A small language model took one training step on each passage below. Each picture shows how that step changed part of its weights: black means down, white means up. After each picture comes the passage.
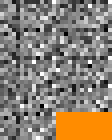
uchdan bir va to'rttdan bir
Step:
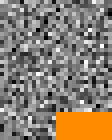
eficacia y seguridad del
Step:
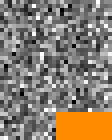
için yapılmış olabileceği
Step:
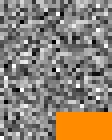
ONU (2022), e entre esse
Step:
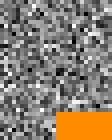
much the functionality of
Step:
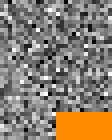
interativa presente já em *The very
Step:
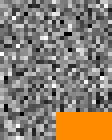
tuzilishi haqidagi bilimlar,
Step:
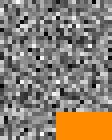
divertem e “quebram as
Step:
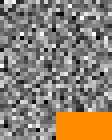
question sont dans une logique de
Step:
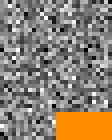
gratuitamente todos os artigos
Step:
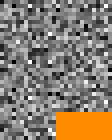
aves migratorias y
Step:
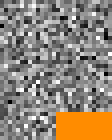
Keywords: straight
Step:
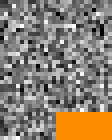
sendiri dan bukan cabang dari
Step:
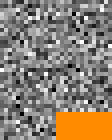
Barno Sultonovna Biologiya
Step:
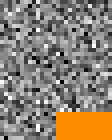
davrida insoniyat oldida turgan
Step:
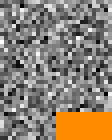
Peace: Political
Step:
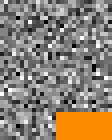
мила-скрабу може
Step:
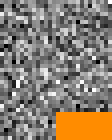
koreyslar - 2979 kishi.
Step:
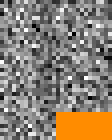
Ceramah Pelatih mampu
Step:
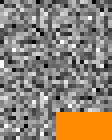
menjadi lebih tajam
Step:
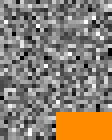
que ofrece la tecnología abordada
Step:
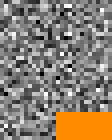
но и позволяют
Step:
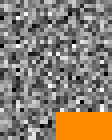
сравнению с контролем.
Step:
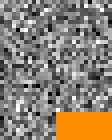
construção da identidade nacional,
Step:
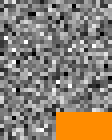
etish hamda savdo avtomati
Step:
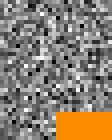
Santa Apolónia,
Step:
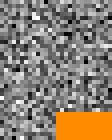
qanday axborotning
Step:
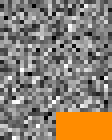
мувофиқ олинади (ВШ
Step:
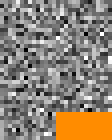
попереднього судового
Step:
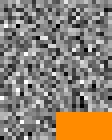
– SPSS. Conforme os resultados
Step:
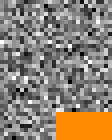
analyze studies that describe the
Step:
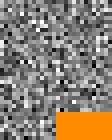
madaniy meros bo'lib
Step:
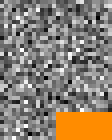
bulmacası geçerli
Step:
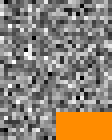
и зелёный [3]. В
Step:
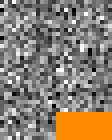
materi pembelajaran sastra yang
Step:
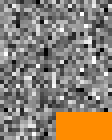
Berlin (1), Weimar
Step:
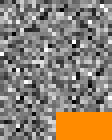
eines solchen auf abstrakter
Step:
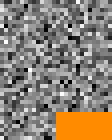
цілком імовірно,
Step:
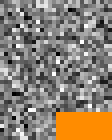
ular Alisher Navoiy,
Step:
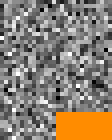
России и за рубежом.
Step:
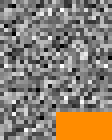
kitobxonlar ommasiga
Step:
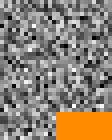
erige em causa adequada do
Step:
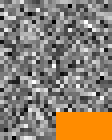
(xalq). Mana shular
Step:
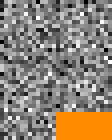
a França e Inglaterra – os
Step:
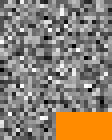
поколения подвержен
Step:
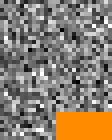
manifestations leaves severe
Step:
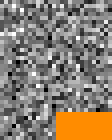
овоз, образ, сўзнинг
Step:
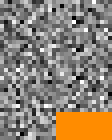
ela com a de alterados no primeiro
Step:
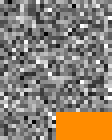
Colombia en el año
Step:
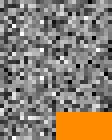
изобразительными средствами
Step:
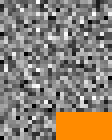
oila bag'rida va ona
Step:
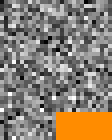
ранних транзитных обществах
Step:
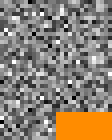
полезна при обобщении и
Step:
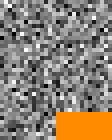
історичних подій дали свою
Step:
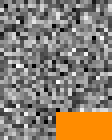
tegen van Rotterdam
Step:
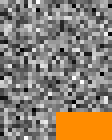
systematic literature review.
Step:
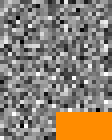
преодолении. В ходе
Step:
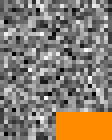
in educational sciences, 2021. 4.
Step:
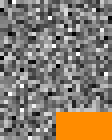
tashkil etishi, teatr
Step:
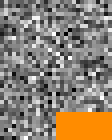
Vijayalakshmi and M.D.
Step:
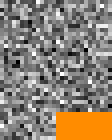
of Scientist: International Scientific
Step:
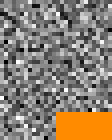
xumdonning quyi tor
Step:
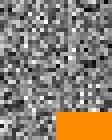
upaya Negara untuk
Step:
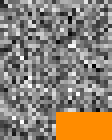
с англ. – М.:
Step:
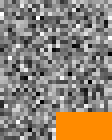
realizou-se o corte do tubo de
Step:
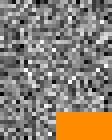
enfermeiro na unidade de saúde, este
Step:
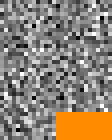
difference in the life
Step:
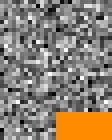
El posterior distanciamiento entre
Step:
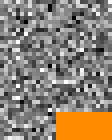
molto generosi nei
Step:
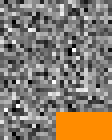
годы блокады
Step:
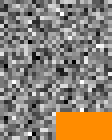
Ayniqsa hozirgi kunda
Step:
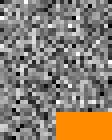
siswa, serta perubahan
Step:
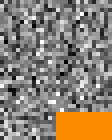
keng qamrovli spontan
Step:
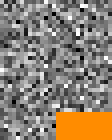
a su transformación. La teoría de la
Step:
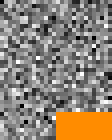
um estudo epidemiológico
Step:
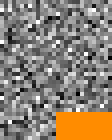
pode ser difícil, levando
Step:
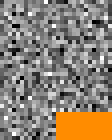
закупоркой капилляров и
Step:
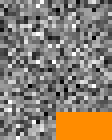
di Lembaga Pendidikan
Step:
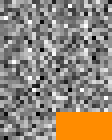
TEZKOR SAVOLLAR:
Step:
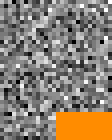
ocho de los montículos
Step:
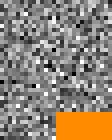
os alunos da Educação de Jovens
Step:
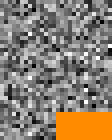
mais concentrada quando comparada as
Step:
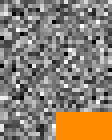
творчества. С другой
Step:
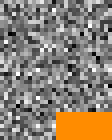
ko'pchiligi o'zining
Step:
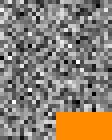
tezkor o'zgarishlarga
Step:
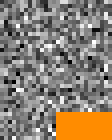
uning mustaqilligiga ta'sir
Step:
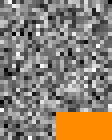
(In rus). 9. Shtyleva
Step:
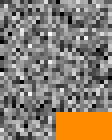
Ш.М. Миллий
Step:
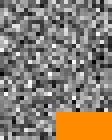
yugurishlarida, fitnes
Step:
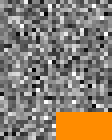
prejudicado. O dispositivo
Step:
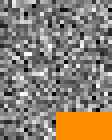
gavagem (SAEVES *et
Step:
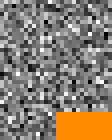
tarqalgan bo'lib, u
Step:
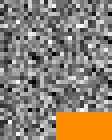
ODS da agenda 2030 da
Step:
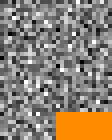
qiladi. Ular batafsil
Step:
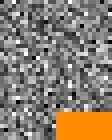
ODU; čas ali
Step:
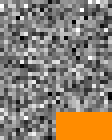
sua distribuição espacial e se
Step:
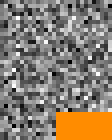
А.Н. Коррупция как
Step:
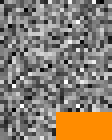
Taş Kadayıfının ağız
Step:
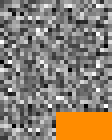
Каношин Н.В. и
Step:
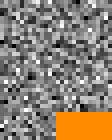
Minik hamlenin gücüye
